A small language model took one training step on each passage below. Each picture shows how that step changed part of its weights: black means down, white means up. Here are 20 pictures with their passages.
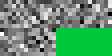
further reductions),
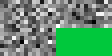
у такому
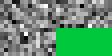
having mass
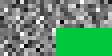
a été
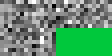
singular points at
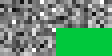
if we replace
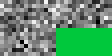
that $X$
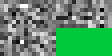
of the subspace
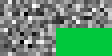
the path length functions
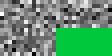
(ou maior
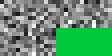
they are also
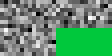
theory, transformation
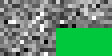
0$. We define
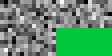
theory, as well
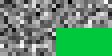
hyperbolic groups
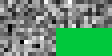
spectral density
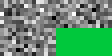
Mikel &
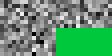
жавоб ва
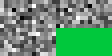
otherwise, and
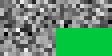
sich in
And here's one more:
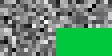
is weakly
